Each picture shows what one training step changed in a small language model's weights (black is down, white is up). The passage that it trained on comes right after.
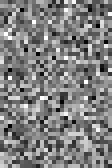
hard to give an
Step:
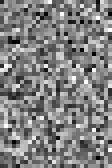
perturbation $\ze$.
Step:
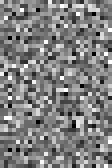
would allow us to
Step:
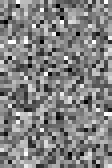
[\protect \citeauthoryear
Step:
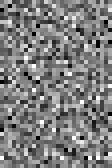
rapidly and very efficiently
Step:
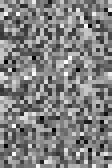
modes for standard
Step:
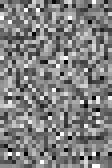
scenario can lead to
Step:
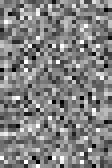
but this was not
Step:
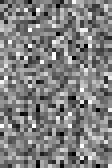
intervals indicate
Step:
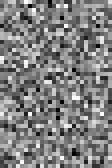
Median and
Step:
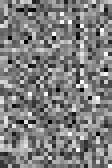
the massless matter
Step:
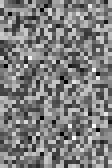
accretion rates of
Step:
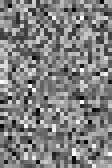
much the darkness
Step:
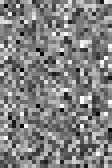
As for the quadratic
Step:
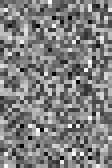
\delta v
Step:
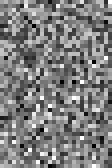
and Glu).
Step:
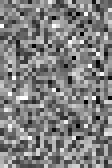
\uparrow +
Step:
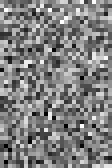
we suggest the use
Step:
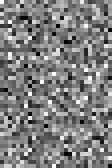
to: understand and
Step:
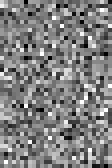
has played a
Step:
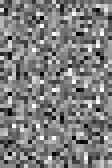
etching depth was
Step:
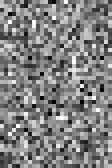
alternatives and provide
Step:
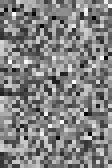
that CPDM
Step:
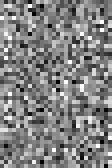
Let us note that
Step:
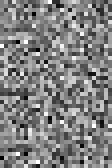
which illustrates that
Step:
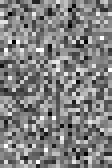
under a unified
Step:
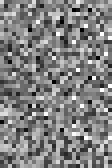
groups of stars or
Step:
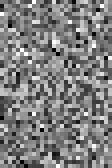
liquid sodium
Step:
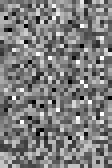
is a continuous
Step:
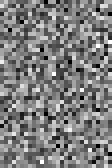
$\pi $. This
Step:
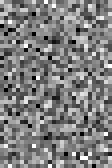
across distributed nodes.
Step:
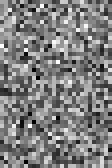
this estimate achieves the
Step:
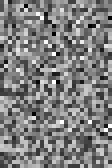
% creates the
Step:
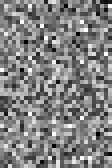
in a classic
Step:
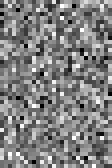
details). } If
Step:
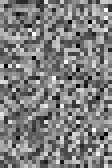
rest of the results
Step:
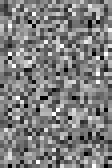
HARPS or
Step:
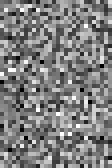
fission, it
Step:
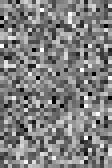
it. Because our
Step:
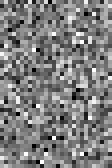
unit box. It
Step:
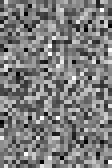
parameter $R$
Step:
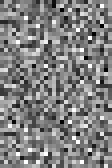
an internal graviton
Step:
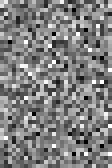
temperature in the
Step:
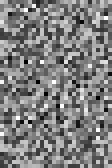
the delay between SFR
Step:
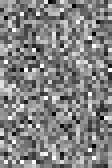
adapts its
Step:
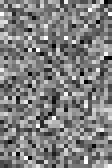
created design into its
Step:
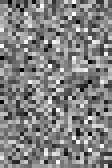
of this section we
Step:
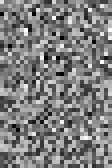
approximately 32 degrees relative
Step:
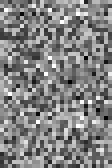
we consider a new
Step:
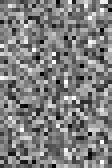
(or in
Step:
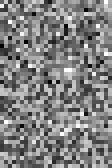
we present. As
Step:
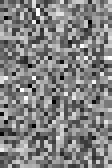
is small compared to
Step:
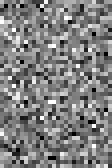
implication for the
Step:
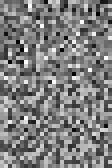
the tricritical
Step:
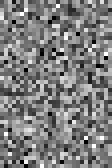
as referenced
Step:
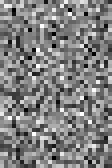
post identifiers
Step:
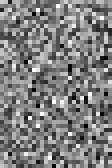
termination; see
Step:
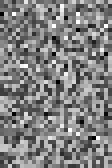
in light green,
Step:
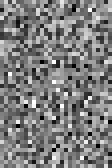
universal value of
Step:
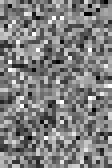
generalized Izergin
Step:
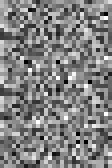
the nuclear part of
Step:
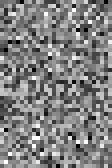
star architecture is known
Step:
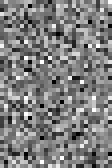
and $S$
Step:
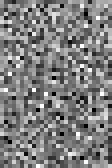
is about 1
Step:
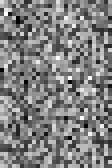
solutions, avoiding
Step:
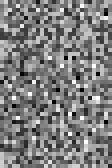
the boundary conditions of
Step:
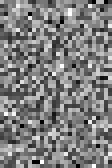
different operator patterns based
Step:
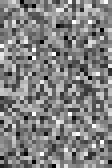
region (green
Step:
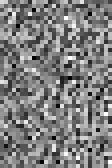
estimate of the covariance
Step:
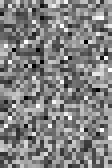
slider bar,
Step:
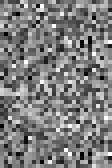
For each binary,
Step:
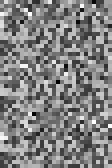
in the linear
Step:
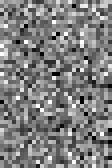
Here, the trace
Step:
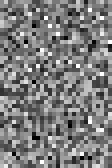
see a stable
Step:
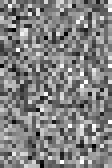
identical prompts
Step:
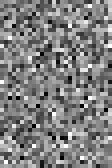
First, electromagnetic energy
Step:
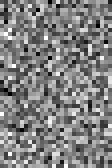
allocation to improve
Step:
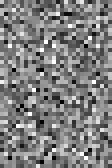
- Alfa
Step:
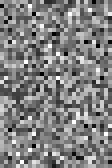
bolometer to
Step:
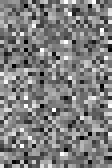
(see also discussion
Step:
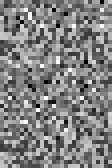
in Fig.
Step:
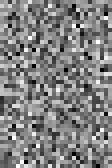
the Haar
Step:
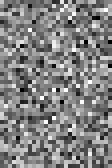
falls short of
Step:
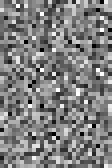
1 kpc. Note
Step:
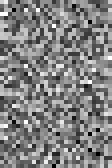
from the point of
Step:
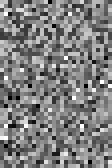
minimizing the
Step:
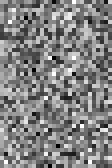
and illustrates the
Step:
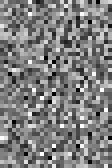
of the energy flow
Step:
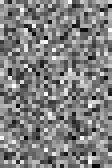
discern between a
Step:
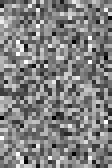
mirrors are
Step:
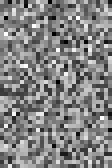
in order to describe
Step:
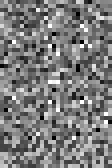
a duration of
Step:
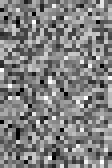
approximated feature attributions
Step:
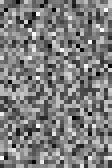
process. The properties
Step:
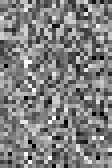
noise sources in
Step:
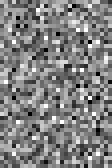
contrast to the analysis
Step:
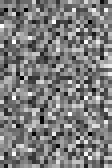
The upper region of
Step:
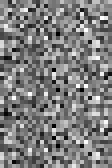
the presence of
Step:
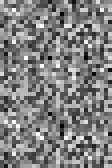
The Modtran
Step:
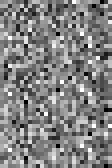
results show that the
